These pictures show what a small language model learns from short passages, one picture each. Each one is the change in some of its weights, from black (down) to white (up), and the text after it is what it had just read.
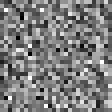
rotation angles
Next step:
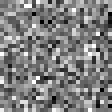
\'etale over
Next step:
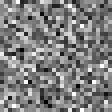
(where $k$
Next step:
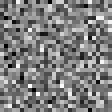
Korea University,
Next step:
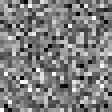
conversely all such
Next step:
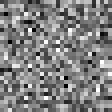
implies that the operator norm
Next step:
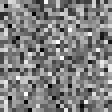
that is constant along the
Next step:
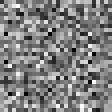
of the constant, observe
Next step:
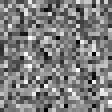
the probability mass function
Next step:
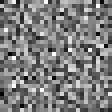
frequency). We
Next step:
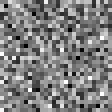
that both Conjecture
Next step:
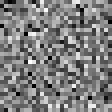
convey various
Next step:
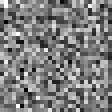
of an order parameter
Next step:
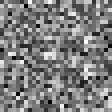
by sampling
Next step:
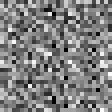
the monotonic structure
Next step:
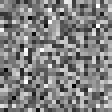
interval is at least 2
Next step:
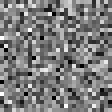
the general setup
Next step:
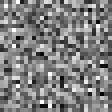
It is easy to verify
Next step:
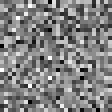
be obtained on this subspace
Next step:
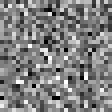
the complex $\R
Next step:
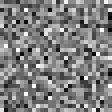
\simeq \Z$
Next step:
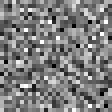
in Subsection
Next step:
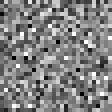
surfaces with non-empty
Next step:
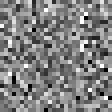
based on fractals
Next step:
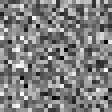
and satisfy the above
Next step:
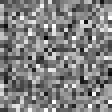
\nP\ be
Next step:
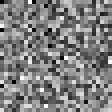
space form of constant holomorphic
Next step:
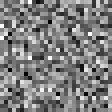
to represent unknown
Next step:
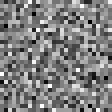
stochastic processes. That
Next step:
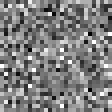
the same in the set
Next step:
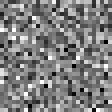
and $S$ either
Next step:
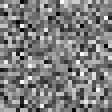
doubly increasing function
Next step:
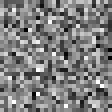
\Omega}$. Define
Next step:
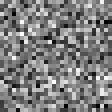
the time translation symmetry
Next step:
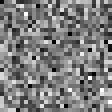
if the double complex
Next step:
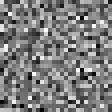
voltage and
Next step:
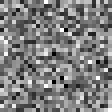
is generated by a
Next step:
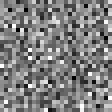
cyclic, then the number
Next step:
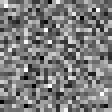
Our construction below follows
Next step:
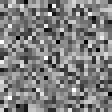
has developed the
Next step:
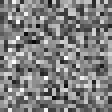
derivatives of the phase
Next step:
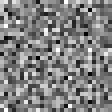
soliton. Thus
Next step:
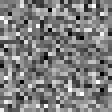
set of isotopy classes
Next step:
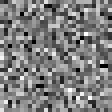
important tool in the
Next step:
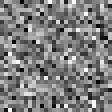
of this refined iteration
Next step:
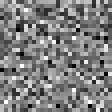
$n$ has a
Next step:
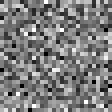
is 0, and
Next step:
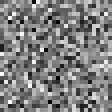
distinct closed factors.
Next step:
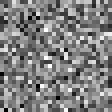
this is done for the
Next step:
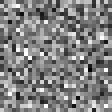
of equations of such type
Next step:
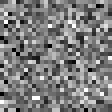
cyclical notation for
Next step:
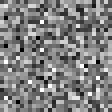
two containers. The
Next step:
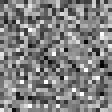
other points of the first
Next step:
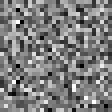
all internal vertices of
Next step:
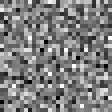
then $v:=\beta
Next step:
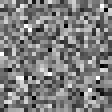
to compute a presentation
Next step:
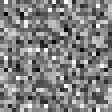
interval of values of
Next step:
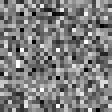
on until the
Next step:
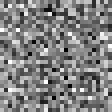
the integral of the
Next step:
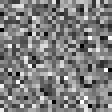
and Wolf
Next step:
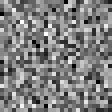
- \epsilon}\log
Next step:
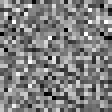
be the coarse
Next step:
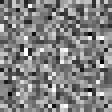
will be at least the
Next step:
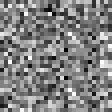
the fact that the group
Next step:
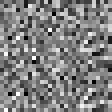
sufficiently small, and
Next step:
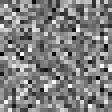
only on $c$
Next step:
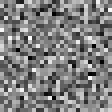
the stevedore
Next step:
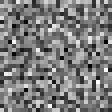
In ordinary differential
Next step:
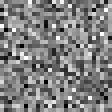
Some numerical examples have
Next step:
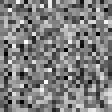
disregard the
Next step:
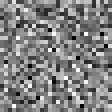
$U$ be finite
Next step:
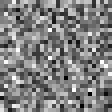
The second equality we have
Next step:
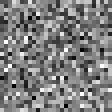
this construction with more
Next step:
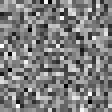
measure. Then an
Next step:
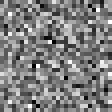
the Department of
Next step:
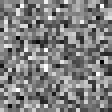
of filtered modules
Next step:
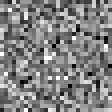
assume that $H$
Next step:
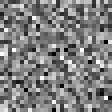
and contains a vertex
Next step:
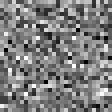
$ following conditions are
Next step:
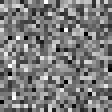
is, even when
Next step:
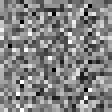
a small positive constant
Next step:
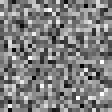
computations involved when
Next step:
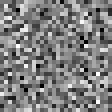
trivial fibration
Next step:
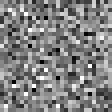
because they are invariant under
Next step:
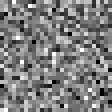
depends on the field}
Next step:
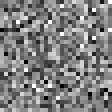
R$ as can be
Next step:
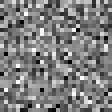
acts on $P$,
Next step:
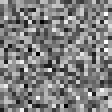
thesis and several
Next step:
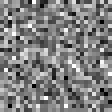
The complete list of
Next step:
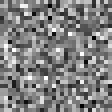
applications of matrix weighted
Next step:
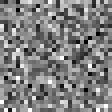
PS dimension. We
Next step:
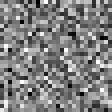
for a map of schemes
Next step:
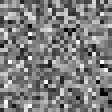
applied to the system depends
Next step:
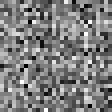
of the sharing
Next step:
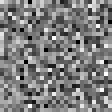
an improvement by
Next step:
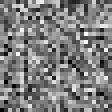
they might not be
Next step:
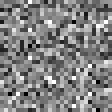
this paper, Theorem
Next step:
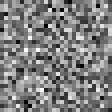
distribution function of a standard
